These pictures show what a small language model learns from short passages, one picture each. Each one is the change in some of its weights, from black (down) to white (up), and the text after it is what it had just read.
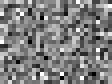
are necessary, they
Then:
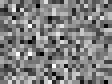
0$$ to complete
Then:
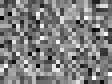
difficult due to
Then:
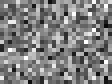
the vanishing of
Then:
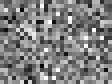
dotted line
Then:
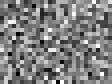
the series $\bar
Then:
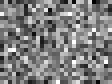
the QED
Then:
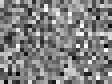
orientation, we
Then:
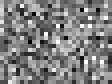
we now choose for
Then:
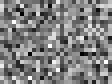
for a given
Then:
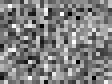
the idea is to
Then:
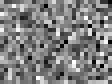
In general,
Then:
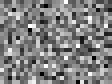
original DP).
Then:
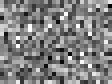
t, s
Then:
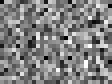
nothing but
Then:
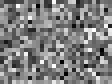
a diffeomorphism
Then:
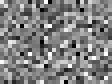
\medskip 2)
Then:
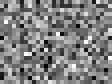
E$ be its
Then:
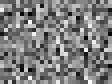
to as estimated
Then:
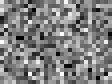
is symmetric in
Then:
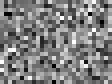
the characteristic diffusion
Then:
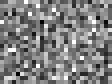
the kernel of the
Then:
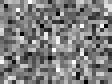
it, we only
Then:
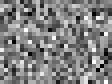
to one of type
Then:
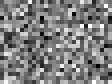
surface initial data,
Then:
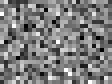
with initial value \[
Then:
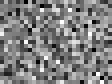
Finally, using
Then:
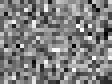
and the energy kernel
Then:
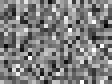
of the proof,
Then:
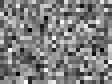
defines a new
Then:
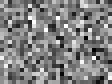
= {\mathbb
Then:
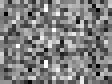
and we have used
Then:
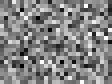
Sets and
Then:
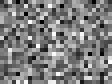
obtain a desired
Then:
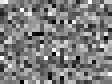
x \leq 1
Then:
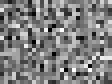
accuracy to the
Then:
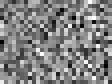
Hamiltonian basis
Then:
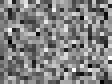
consequence of the inclusion
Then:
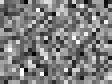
An imaginary
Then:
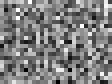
to the left,
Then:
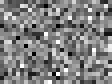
mixed Hodge
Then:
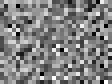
n do\\
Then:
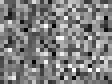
terms of the cohomology
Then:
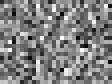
iteration of
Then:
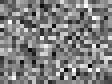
asymptotic expansion of the
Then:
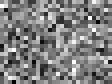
the stress tensor
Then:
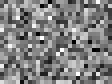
solvers. This
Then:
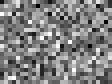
the hsop
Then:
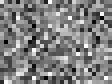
and principal phases
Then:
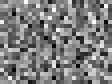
following base of the
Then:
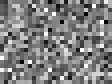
$X \in
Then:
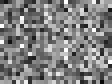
point at a time
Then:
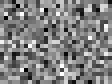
correspondence between
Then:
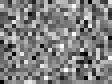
and explicitly gives
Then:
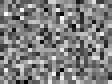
next natural step is
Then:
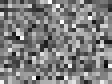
Theorem 1] Let
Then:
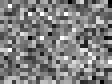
an operation
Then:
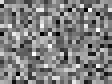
classifying spaces.
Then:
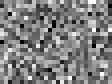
that each $\rho
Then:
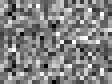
containing the critical
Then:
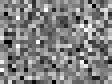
diffusion, and
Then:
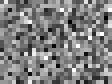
edition =
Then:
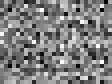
usual interpretation
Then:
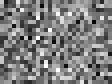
difficulty we
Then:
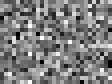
to the restriction $$
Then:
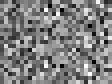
Riemannian manifold and
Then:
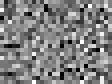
uniform division,
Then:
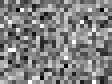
the corresponding limiting
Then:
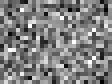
the level set function
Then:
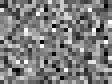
triality identity}
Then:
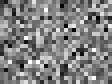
translated into
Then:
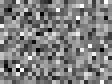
practice, when
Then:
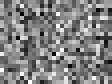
relations for point
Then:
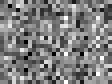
most interesting
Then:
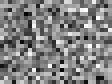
deserves to
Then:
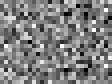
discrete analogues
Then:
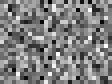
of output on
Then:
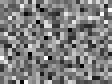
\displaystyle 2
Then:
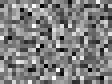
about their number.
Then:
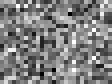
the states $\eta
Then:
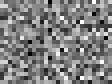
$n$ such
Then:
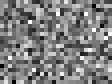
involves as a
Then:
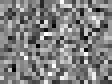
assumptions of Theorems
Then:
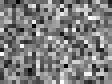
no nonzero
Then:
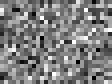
if the solution is
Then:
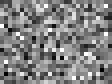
(starts at
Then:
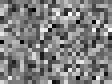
case is that for
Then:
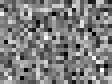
pairwise disjoint and
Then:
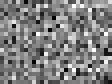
some of the
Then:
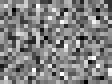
number of leaves
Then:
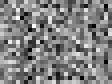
and O.
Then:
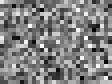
if SYZ
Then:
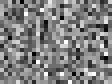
elementary submodel
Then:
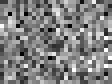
Similarly, the
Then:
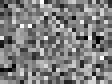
method with respect to
